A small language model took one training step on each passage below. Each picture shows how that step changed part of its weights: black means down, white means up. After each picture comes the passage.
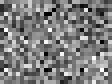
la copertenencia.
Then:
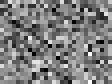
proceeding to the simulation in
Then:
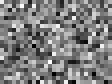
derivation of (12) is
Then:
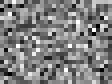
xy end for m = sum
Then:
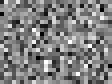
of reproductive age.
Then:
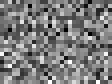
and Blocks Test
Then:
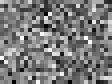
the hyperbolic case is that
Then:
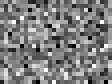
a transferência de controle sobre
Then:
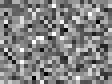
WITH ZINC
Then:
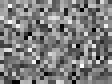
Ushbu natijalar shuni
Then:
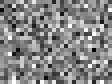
with a correlation coefficient of
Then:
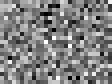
essere caratterizzati in
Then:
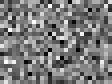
critical assessment of design choices and
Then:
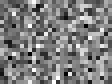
$u$ are singular harmonic
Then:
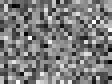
its economic growth, concluding that
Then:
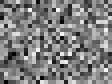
the Poisson kernel of the
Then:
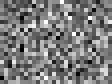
and \eqref{extra}
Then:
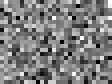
of ecosystem services for the
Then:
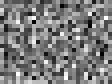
used, for example in Meyn
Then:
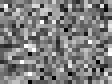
$b'$ are either equal to
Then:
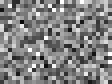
dynamical zeta functions,
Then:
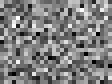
which was statistically significant. The
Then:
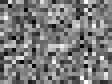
for savings are attributable
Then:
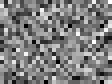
AND PIPERINE
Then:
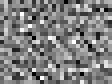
qilishini tasdiqladi.
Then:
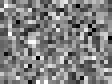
selected to better separate areas with
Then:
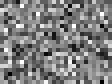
tends to $+\infty$.
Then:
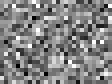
Ann. of Math {\bf
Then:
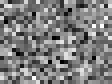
to the theory developed in the last
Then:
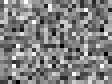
the others, for instance, the
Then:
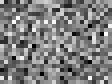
fibres. We prove these
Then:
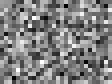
continuum. \proof The diagram
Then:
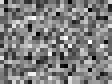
decreases, and then the amount
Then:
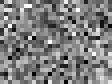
approaches used by the teachers in teaching
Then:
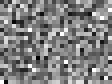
the sets \icI\ and
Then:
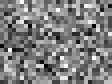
spectral fitting and PL
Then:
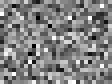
2) Har bir aloxida
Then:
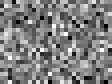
source of guidance in the
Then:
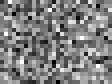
great detail. 3. The
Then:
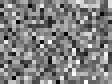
tanto del espacio social como
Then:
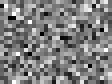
a similar material. – Yes
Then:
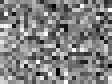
$U$-binomial recurrence
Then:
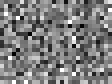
resistência e outras com
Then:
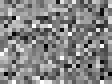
of this article is to design an
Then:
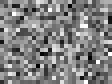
of biodiesel. It
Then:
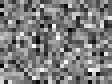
sobre os estudos da obra
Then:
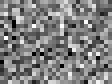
1.1). By Theorem
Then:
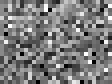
Properties of Matter*,
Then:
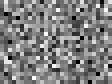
ecosystem along the entire value
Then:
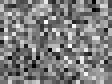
when tasked with obtaining numerical
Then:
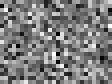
орқали илмий
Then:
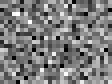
o'zini noqulay
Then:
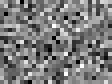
ou plus simplement $f$,
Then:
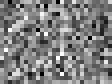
that support the findings of this study
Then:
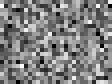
expansive cone of the framework has
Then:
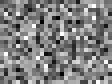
based on the aesthetic
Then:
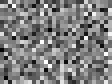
Sampling design: Since
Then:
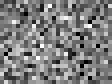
not satisfied. Also the conclusion of
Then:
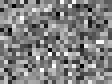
atrativas e menos
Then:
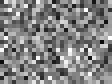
the control and treatment of diabetes and
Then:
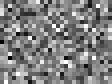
in doing therapy.
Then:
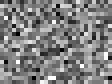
tashkiloti, ko'p
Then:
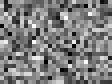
$P_n$ denote the
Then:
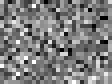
Calidad educativa, en
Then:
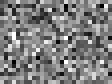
and can therefore more easily increase the
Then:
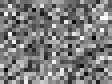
poder político e sua
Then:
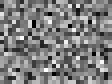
require that \begin{itemize}
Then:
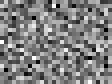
video tasvirlar,
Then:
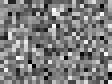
following paraphrase: At
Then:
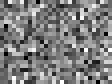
In the following section, we apply
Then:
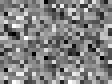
manager X X X X X
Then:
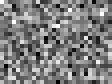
interfaol metodlardan foydalanish
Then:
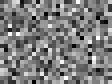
interest in either traditional activities or digital
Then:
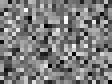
of various textile waste
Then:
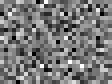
has opened an important window
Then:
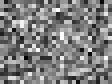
functions and operators, Journal,
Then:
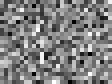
development practitioners should consider
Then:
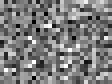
the client; and, if
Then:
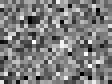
and standard deviation are
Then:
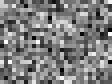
são usados como opção ao
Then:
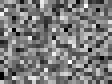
body. The reason is that these
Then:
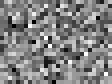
при восстановлении
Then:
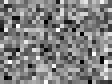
function shows, that the second
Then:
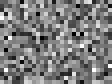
distinct \item[(vi)]
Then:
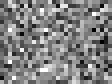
qonuni bilan taqiqlangan
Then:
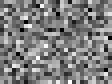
harmonic oscillators. This
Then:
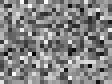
reports like Balance
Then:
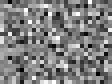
giving $A(x)
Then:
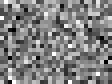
Lagrangian $\mb L$ in
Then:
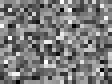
ва бошқа
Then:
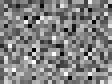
straightforward. We observe that in
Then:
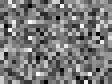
\] Then the function $\inv$
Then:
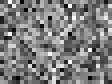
disponibilă pentru
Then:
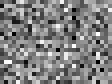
texnologiyalar foydalanish..... 597
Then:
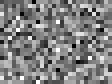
in spite of all these
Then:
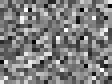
km. ESE of
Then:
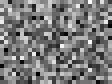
is the Convention for the
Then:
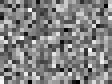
the perception and interpretation of
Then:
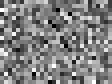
asrlar davomida
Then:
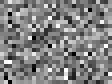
a single location in the
